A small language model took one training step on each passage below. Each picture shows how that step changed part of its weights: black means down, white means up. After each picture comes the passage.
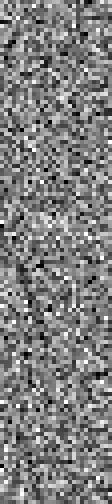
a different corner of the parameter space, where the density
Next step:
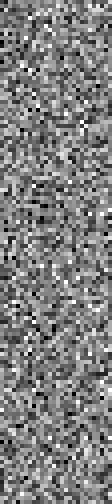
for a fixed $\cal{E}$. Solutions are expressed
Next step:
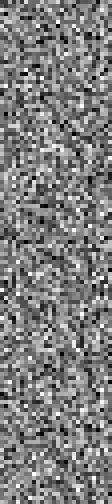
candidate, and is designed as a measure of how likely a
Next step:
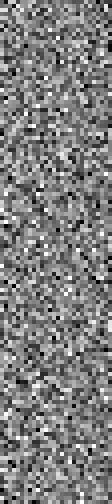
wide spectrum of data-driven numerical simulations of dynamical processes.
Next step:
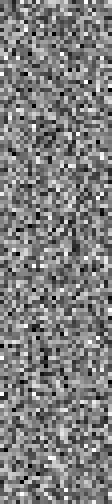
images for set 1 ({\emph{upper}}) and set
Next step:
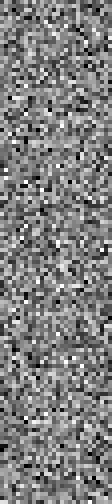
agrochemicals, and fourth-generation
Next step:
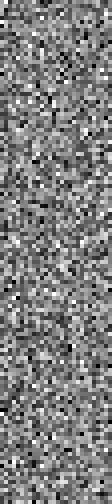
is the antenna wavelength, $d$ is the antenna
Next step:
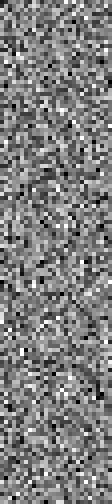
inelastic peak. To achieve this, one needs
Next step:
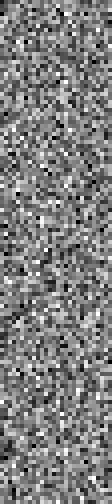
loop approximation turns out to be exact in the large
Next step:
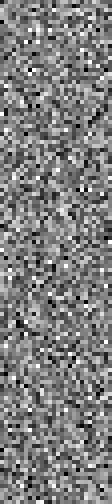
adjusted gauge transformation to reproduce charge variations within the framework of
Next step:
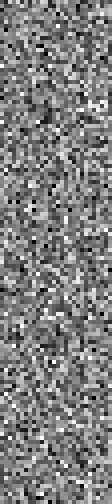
the previous case we also obtain an effective interaction between dark energy
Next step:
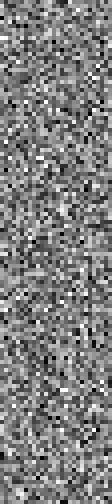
use averaged (smeared) quantities: first we do
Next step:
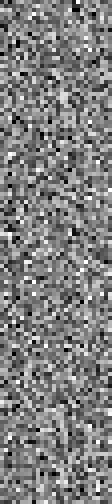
and future prospects. \section{The acoustic
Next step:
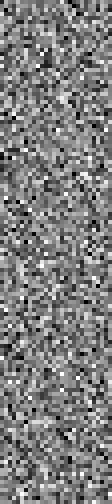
the Abel map, allows us to identify $\Gamma$
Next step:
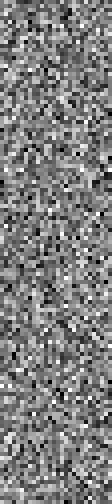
parameter, $\psi_0$, and the task of
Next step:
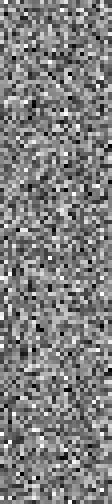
truth in Fig. 4b and the reconstruction in
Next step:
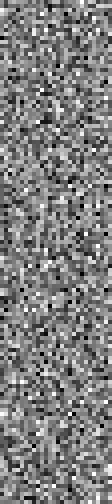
the results. We use dimensions similar to those of the actual
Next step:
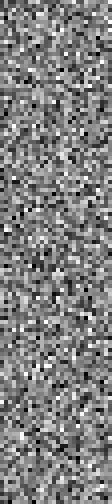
corresponds to the limit where the ZK60 magnesium
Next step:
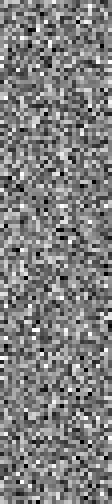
which the type $A$ individuals fixated.
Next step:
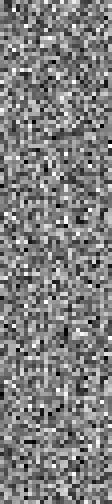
structures called port-graphs. This forms the basis
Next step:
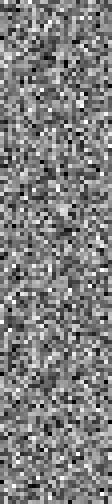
in Ref.~\cite{baj2} in analogy
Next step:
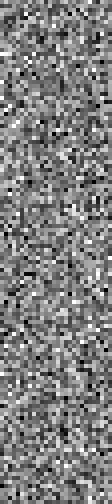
unique and innovative. The paper concludes that
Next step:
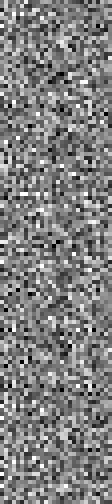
Sciences, Warsaw, Poland}
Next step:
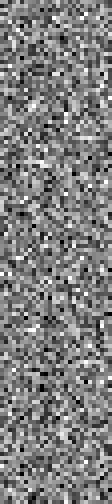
0.3 and 0.4 are determined for $\alpha
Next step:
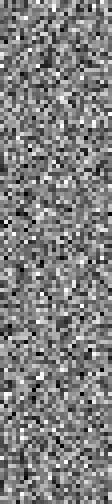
the case of spectrum sharing for the same use –
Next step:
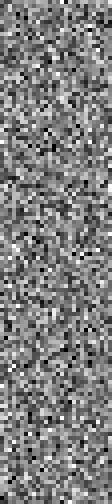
other solutions, classified as \begin{enumerate}
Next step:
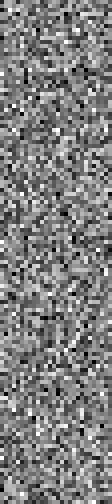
are several problems regarding the samples existence in the remote
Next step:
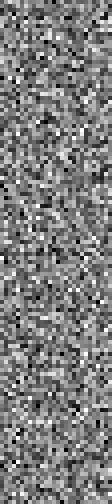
it is important to measure the physical parameters, such as
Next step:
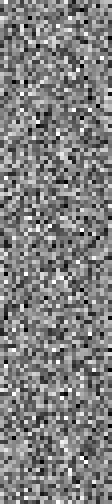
Fraunhofer Institute for Computer Graphics Research
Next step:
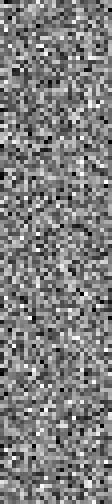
In our empirical application, we investigate the question, if an
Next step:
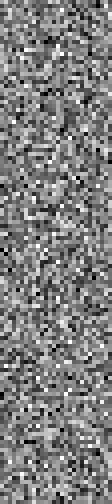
Wronskian. This can be verified by
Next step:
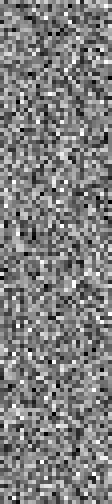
play an important role in understanding some essential features of the universe
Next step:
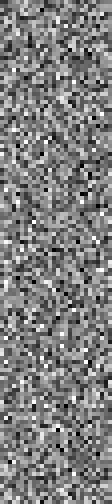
QCD as a function of the order parameters and thermodynamic control
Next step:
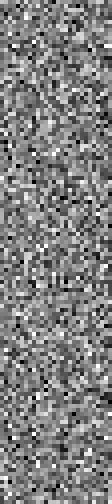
& \textbf{Baseline} &
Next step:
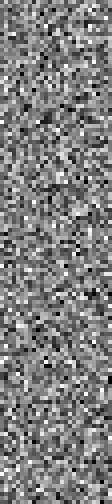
the effect of *cpdA* expression on the
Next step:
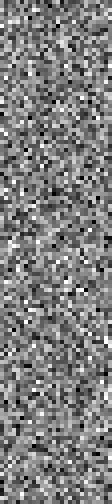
Boltzmann equation for heavy particles embedded in a thermal
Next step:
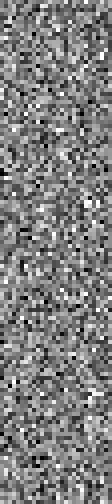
fairness and explainability, with the algorithm trained on
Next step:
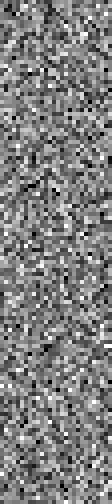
additional parameter $\eps>0$ and, for each fixed
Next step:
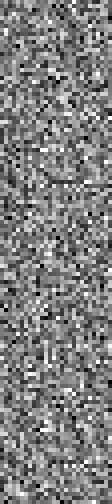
insights from this was that this symmetry must be
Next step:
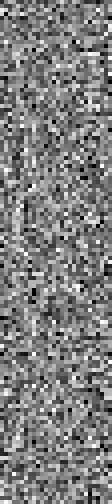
[41] (Variational Monte Carlo with a
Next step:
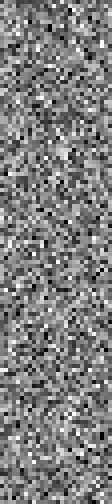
P = [\rho, \varepsilon, u^i,
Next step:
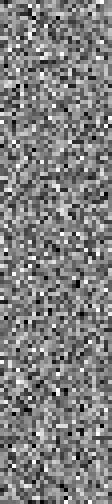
on the distance between intersections and prevents convergence of
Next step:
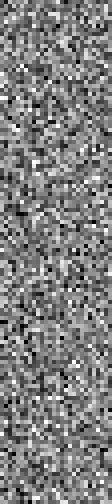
median estimate from this process in each cell and construct the
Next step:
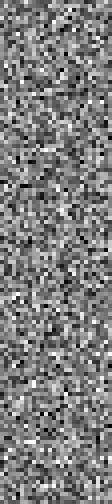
as described in \S 3. This analysis yielded very
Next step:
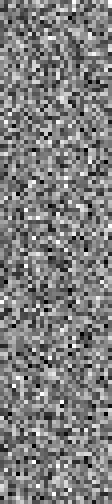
Wavelet decomposition transform for fragmenting the wind speed
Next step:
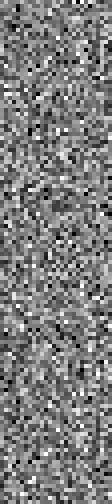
dose prediction to support on-line adaptive proton
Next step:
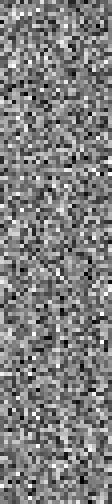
rays that do not move in the Killing directions.
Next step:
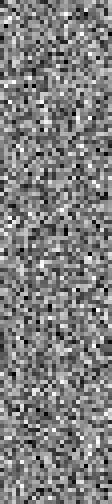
described above. We consider a layered system, in which
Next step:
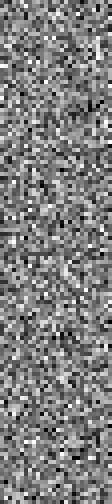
Curie Actions project 628802. The
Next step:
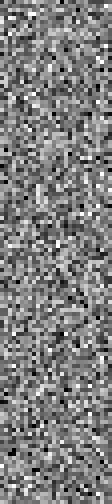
Saturn's coorbital mass deficit increases
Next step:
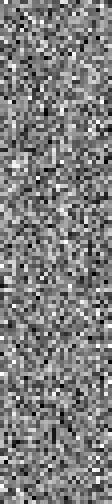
quantum dot (QD) with the Rashba and
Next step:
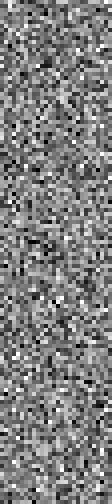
the detection map generated with reversed parallactic
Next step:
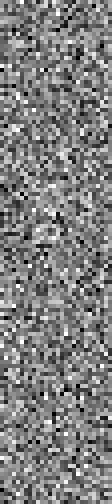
was applied later to real model of the Galaxy.
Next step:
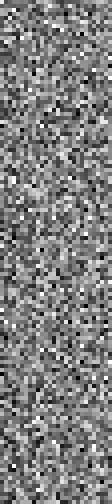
of the movement of individual plumes traveling
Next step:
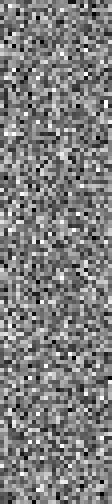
functions corresponds on the lattice to the Polyakov loop
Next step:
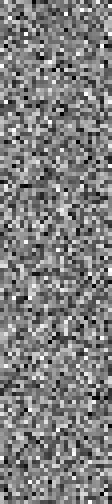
as the `two--vortex' regime which also
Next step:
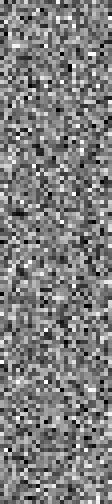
condition, just like physical systems in thermal equilibrium. The underlying
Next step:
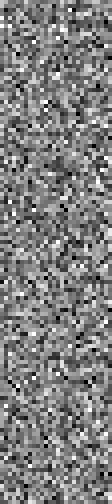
& \kcode{bad} &
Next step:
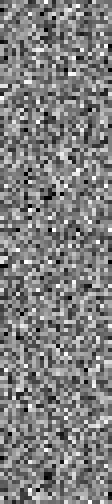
they instigate the energy band reconstruction that enables the gap
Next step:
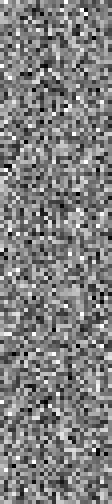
large size and our limited choice for a local background. We
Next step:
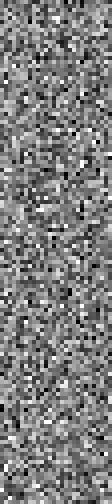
k}), in addition to the local FS curvature,
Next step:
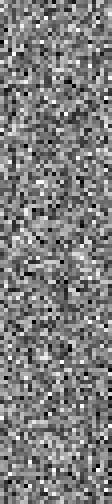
Heinz. It was supported by BMBF,
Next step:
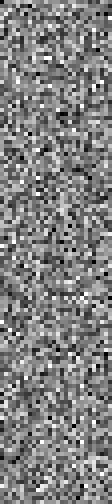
In this paper, we have used this framework to study the
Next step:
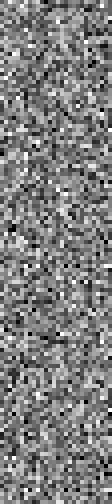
local institutional report % number on the title
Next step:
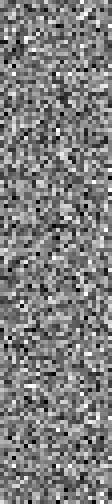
bound atom - molecule or molecule - molecule complexes. The
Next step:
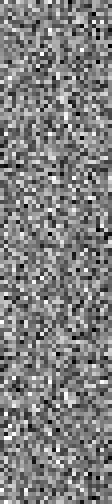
quantum circuit \cite{Barenco1995}. The tool
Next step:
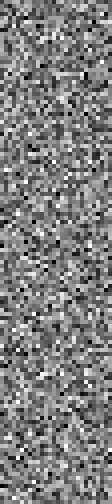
rather than periodic oscillations. Specifically, as the qubit moves
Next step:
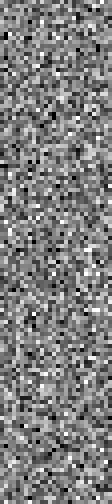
be more insensitive to uncorrelated receiver noise.
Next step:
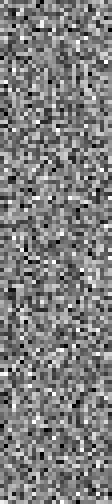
be compared. Also, frequentist significance tests become
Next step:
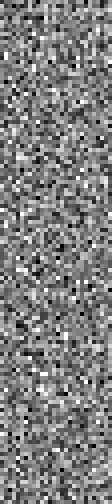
The signs of these extra energies are known from the Standard
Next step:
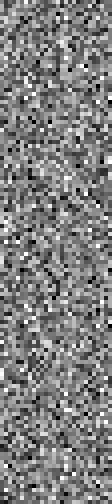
symmetry-breaking potential for monolayer graphene and
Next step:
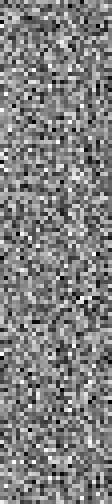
essential for building a robust data analysis pipeline capable
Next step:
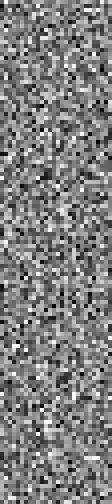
the paths they take because the length of each path may differ
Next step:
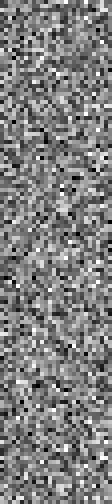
exposure of a standard star on a photometric night.
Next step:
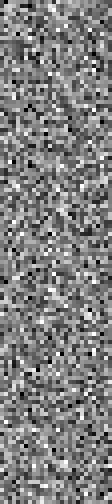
is measured based on overshoot, settling
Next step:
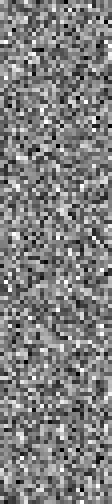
is computationally hard since the mathematical model of WDSs
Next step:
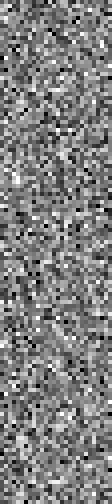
to appear at slightly higher temperature ($T^*$) than
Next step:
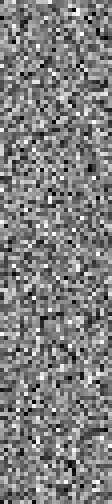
a very brief overview of the currently discussed explosion scenarios
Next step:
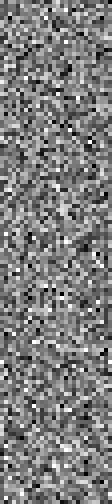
on that result slightly, likely by accommodating nonlinear feature
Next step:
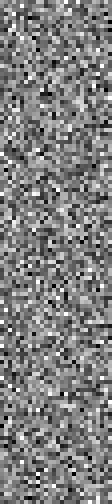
decoupling theorem. In the scenarios of dynamical breaking of local
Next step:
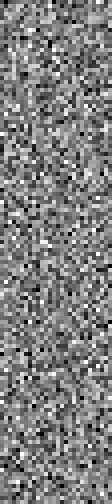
operators, and the integration over $x$ corresponds to a
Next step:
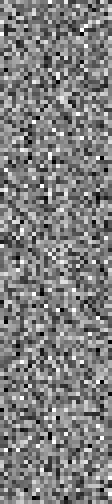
two coupled oscillators with masses $m_1$ and
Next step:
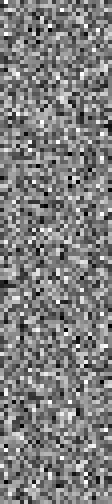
is transformed into temperature and chemical potential with the equation of
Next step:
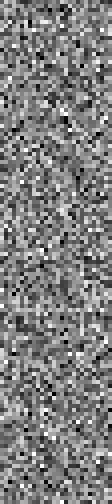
Claus, G. Borchardt,
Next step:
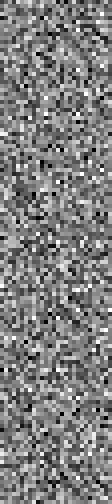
syndrome) they cannot be identified using current medical
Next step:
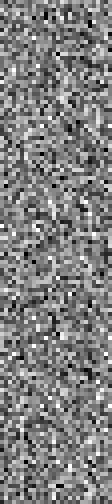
Universidad Complutense de
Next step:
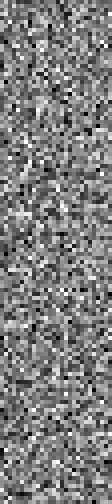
in Fig. 2C. As seen there, upon increase
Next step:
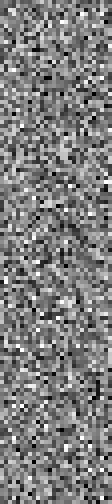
cluster has been divided to obtain temperature and abundance maps. Note
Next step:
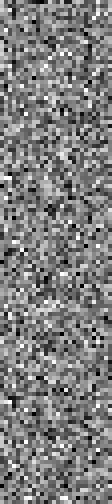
Space Flight Center, Huntsville,
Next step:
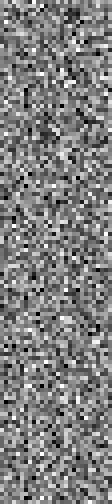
``farside'' one. \\ \indent The
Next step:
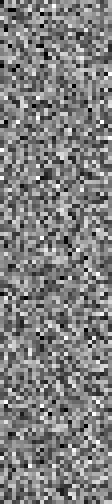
the boundary of the interface (which we denote as
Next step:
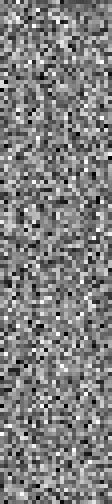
static potential directly correspond to the electron density of states using the
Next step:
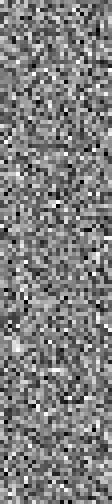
much smaller than the dimensionless {\em rms}
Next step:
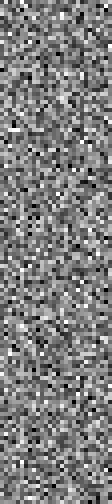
scale. Different curves correspond to different incident photon energies
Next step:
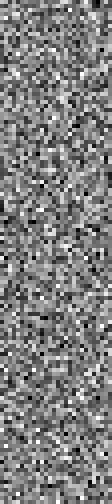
is the underlying mechanism leading to power-law degree distributions of
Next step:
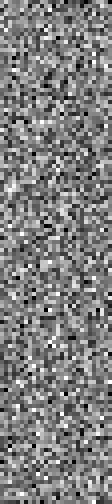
dynamics of the detection process in parallel fields might warrant
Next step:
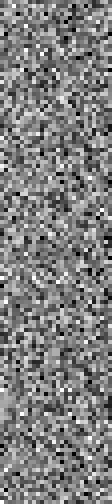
National Science Foundation operated by Associated
